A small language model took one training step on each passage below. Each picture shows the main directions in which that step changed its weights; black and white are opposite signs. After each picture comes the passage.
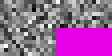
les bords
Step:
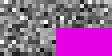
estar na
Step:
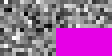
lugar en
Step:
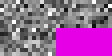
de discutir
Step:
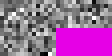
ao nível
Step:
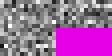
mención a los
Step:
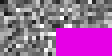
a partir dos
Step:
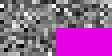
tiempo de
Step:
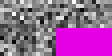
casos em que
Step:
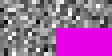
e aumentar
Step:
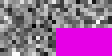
of action,
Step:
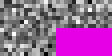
de la part
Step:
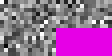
até agora
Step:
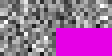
el grupo
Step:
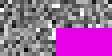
mutations du
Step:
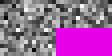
the start of
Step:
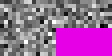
the GG and
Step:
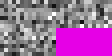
Data de
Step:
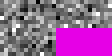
por meio
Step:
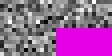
contra la
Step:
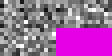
di kampus
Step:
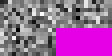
educando, para
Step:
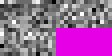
bilan birga
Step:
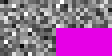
эгаси –
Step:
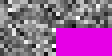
para atender
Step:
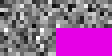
musuh yang
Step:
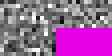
desta planta
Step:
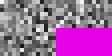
el acuerdo
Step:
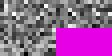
% sous
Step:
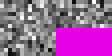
redução do
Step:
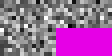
Altera o
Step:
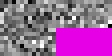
и их
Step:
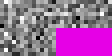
is gazi
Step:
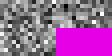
va eslab
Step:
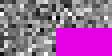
— от
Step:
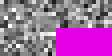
a fase 1
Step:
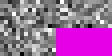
تا به
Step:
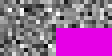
approval of
